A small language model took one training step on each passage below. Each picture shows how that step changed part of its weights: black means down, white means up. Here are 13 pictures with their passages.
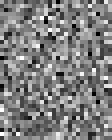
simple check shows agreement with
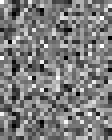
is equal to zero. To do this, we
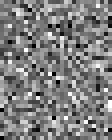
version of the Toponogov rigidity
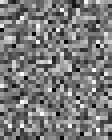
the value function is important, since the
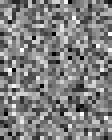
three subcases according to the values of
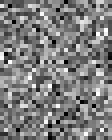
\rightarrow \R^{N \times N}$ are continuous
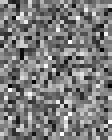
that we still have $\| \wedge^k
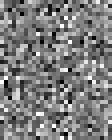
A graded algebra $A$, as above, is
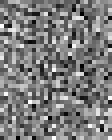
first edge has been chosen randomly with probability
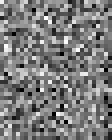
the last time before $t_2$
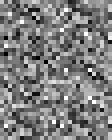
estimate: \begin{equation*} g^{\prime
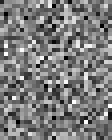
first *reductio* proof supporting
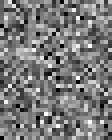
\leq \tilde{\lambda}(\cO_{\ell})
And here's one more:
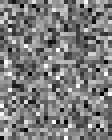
group and we obtain various objects, like
